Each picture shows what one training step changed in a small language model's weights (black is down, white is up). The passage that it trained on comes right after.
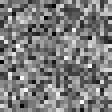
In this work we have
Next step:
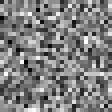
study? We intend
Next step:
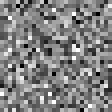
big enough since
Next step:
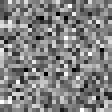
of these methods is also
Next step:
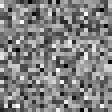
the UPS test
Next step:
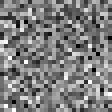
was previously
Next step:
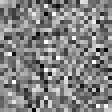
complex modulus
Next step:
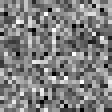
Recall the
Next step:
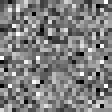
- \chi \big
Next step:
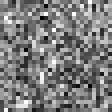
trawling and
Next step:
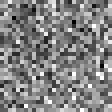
un tel produit
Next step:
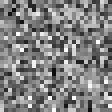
three international
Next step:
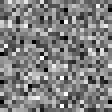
of practical
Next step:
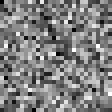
scores and
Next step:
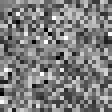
the dimension of the
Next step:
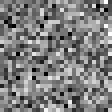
\eEqu where
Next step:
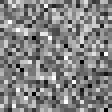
to deposit
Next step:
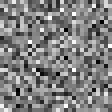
installation of
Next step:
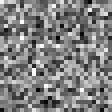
that, in his
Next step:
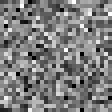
consisted of three
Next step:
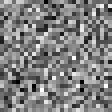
been given and $\partial
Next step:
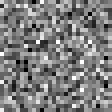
Consider $\alpha
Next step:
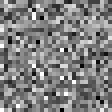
that a multi pass
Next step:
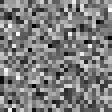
parts of the
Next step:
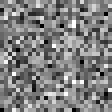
the multiplicative structure
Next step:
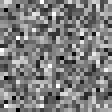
sum. This type of
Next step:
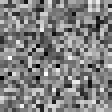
it clear that the
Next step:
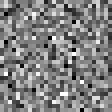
frame material and
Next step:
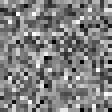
work closely with
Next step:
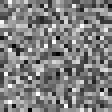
of CFD
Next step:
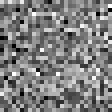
specifically, the
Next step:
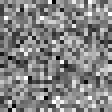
induces the exact
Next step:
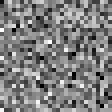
is uniformly
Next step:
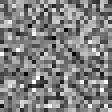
to develop multidimensional
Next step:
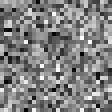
deterministic approach to
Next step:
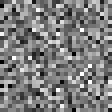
%% title
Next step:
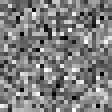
category. There
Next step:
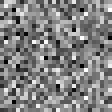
main steel structures
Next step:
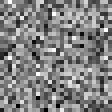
not subscribe
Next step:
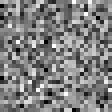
the contemporary
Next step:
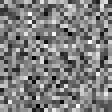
infinity for
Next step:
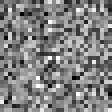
u}_u$ for
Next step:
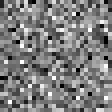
Theorem 5.2
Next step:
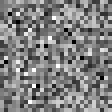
the norms of
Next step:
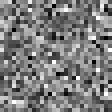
significant influence on
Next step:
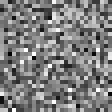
boundary and the
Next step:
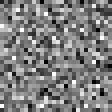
retention ability
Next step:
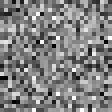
points. Figure
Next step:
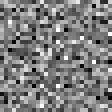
assay is considered
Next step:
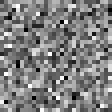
data publisher
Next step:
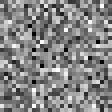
to identify a
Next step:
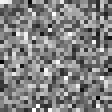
component, $\frak
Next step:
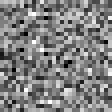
concept of research
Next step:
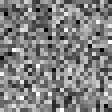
pressure taps are
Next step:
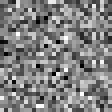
via the linear
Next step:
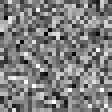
refer to the
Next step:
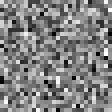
high levels of
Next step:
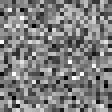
where $l \in
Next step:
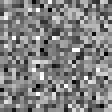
$B$ be a
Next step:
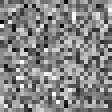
using reputation
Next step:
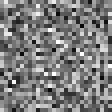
new model, the
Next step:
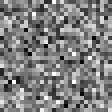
policies, the
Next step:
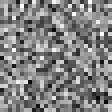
and traction force
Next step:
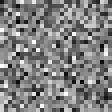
the test takers
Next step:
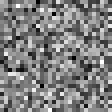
we discuss two
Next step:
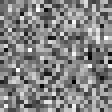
also known as
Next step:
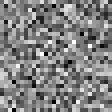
on the initial
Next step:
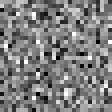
information flow between health
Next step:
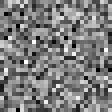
table is used to
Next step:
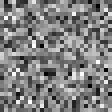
that limit, we
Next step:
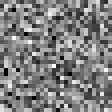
SC4 I am
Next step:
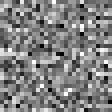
of either a
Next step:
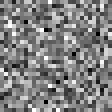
at infinitely many
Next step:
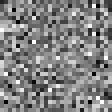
4 \pmod
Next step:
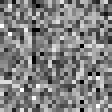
= 1$. Then we
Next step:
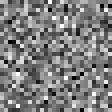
some $n\geq
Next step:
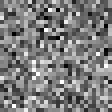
propose a highly
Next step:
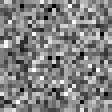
in this area and
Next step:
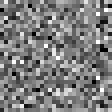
pairwise distinct
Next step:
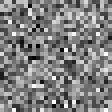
by the public
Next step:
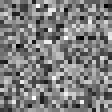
efficient utilization
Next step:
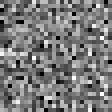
of Forestry
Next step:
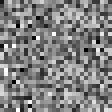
is considered constant in
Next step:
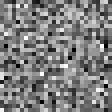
\] The choice
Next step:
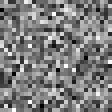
problem in the above
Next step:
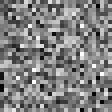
following integral equation
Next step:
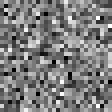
solution to %which
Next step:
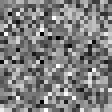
the quality of
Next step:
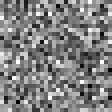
number of partitions
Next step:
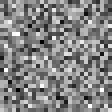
to share information
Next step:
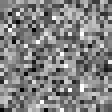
the notion of
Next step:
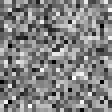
weights as solution
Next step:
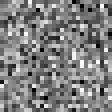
non diabetic
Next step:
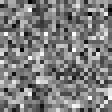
PBW basis
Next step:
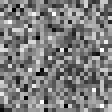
products of prime
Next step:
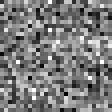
for constants
